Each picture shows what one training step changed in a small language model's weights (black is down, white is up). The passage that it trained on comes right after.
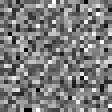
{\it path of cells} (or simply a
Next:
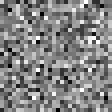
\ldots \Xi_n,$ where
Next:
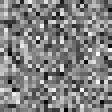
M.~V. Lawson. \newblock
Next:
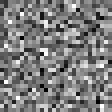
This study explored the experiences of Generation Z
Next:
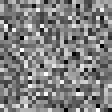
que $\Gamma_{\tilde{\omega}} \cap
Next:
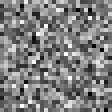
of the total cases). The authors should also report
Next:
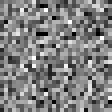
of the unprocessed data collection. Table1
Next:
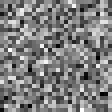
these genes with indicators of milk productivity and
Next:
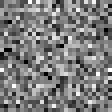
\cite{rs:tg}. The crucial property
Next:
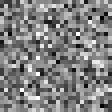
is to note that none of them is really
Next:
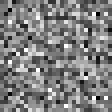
Moreover, non-commutativity of
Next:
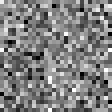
case $f(0)=0$. Then positive
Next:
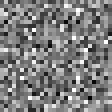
words, the Fredholm property holds also
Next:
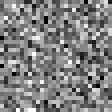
could not be differentiated by genotyping
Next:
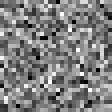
of 0.5432, highlighting moderate
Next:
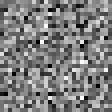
regulator. As Boin et al.
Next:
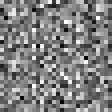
factors of lipid peroxidative damage
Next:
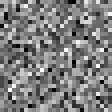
The upper part of Fig. 6 adopts the
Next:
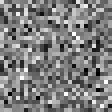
large-sized instances and feasible
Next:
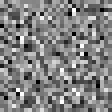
measure brake pad thickness, hence enhancing
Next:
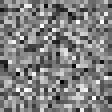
nonperforming loans. The capital
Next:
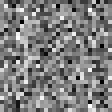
: C \to X$ a morphism to a
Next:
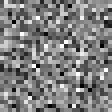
is bounded at the cusps. To find
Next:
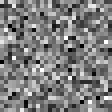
$V\in T^\perp M$, where
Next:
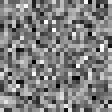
placed near the generator. The detailed positions of
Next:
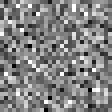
make a comparative analysis of the marketing strategy
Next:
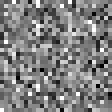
either not available, or very costly to
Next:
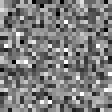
their bodies in order to fix parts of
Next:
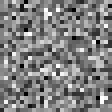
families that have treated diabetes patients for more
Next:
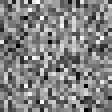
frail*) OR AB
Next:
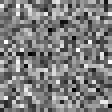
shown in the code listing below: ```
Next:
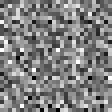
ongoing developments for realizing the explicit
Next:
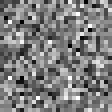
of the divisor function attains every positive rational
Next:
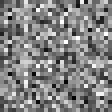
NaRDuS is in position of following
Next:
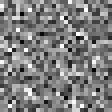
metaheuristic for optimization problems. The
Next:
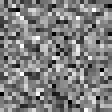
Intelligent Engineering Systems (2017). -
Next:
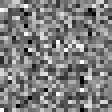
of the tablet. The main component of
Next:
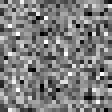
as the leadership of the educational institution,
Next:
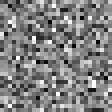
to the British education system. The
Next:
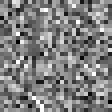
Appendix C. Results of tests have been analyzed on
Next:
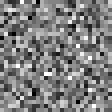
and $v$ are common fixed points of
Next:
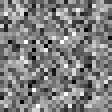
subset of $A$ of positive measure, still
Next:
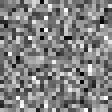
to the 60's, namely Robbins'
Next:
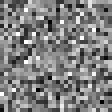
TAM posits that the adoption and use of
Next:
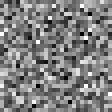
is parallel to that line. 4 Planar
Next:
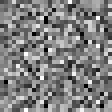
to kjøreregler: --
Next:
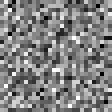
Surface-Based-MTZ &
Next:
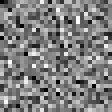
the screen. Recursive estimation requires minimum
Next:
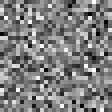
student when doing mistake or the assignments
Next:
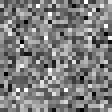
The regular cover $\tilde{M}_s$
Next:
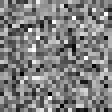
here that the density $\rho$ always has positive
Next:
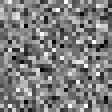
characterizations of co-Frobenius
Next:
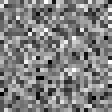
for the CPC + NaSal,
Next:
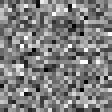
normal distribution, see the bound for the
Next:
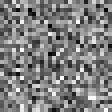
inferior gap as dimension grows and cannot
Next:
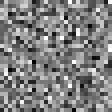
changing health care needs. At the same time,
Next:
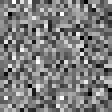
describe briefly (precise definitions will be given
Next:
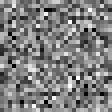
from Attraction Valuation to
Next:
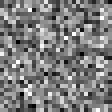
study. Out of them, 70 patients
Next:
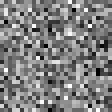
by using chromatographic analytical techniques,
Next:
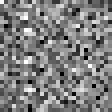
6% compared to the Ni volume fraction
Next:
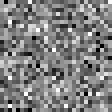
intensity $\lambda^*$. We claim that if the
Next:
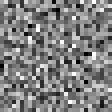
groups B, C, and D compared to
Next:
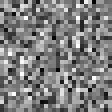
Specifically, at time point $b$,
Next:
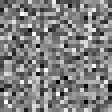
\ker\mathcal L$, which means that there
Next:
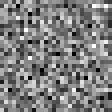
No. 10 of November 17,
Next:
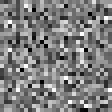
15 cm depth) twice in the
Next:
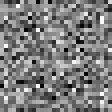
arbitration, provided their choices respect the rights of
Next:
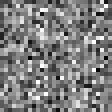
systems thinking, integration of theory and practice,
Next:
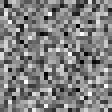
contribute to hypertension. World Health
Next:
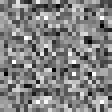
as a measure of atherogenicity.
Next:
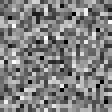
INTRODUCTION Badminton is a
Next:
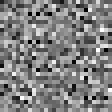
ranging from 30 to 90. Every
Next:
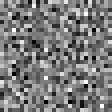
Maria Grazia De Giorgi
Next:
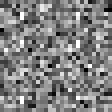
Secretariat End of
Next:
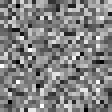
light was the same in all directions. In this
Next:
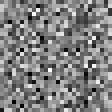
\mid N$)} \end{cases}
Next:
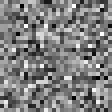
dual of $H^0(\underline{{\rm
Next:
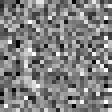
the QD emission and the emissive
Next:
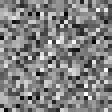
prove the following: Theorem. For any positive integer
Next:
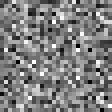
represented as a trajectory within it. In section
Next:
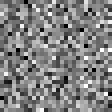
\end{array}\right. $$ Hence we
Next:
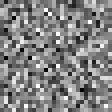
you for your participation - Understand that participation is
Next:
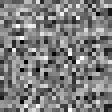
from the star $T$ by replacing,
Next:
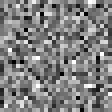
June and December 2004 temporally and
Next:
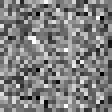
language*. M.I.T. Research
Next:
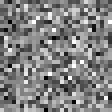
T_xM.$$ This is a complete metric
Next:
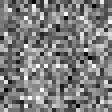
$\zeta\colon D \to \T$
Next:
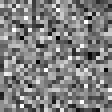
group $G$, consider the following game
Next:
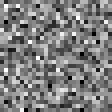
by drought events, mixtures still
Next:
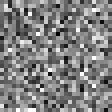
The solution of the traffic equation is given by
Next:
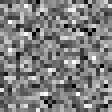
expert classification procedure are freely available at the
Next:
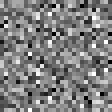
estimates, Journal of Computational Physics 200
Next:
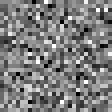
we prove that Beck-Chevalley
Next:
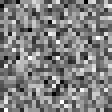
its VREs with (i) a social
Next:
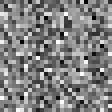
ACQUISITION OF
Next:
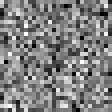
colleges in Punjab, Pakistan
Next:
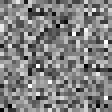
\begin{align*} \int_{\partial
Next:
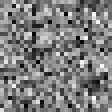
find published developments that would cover the situation of
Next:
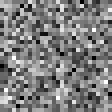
0.228 = constants. Cold
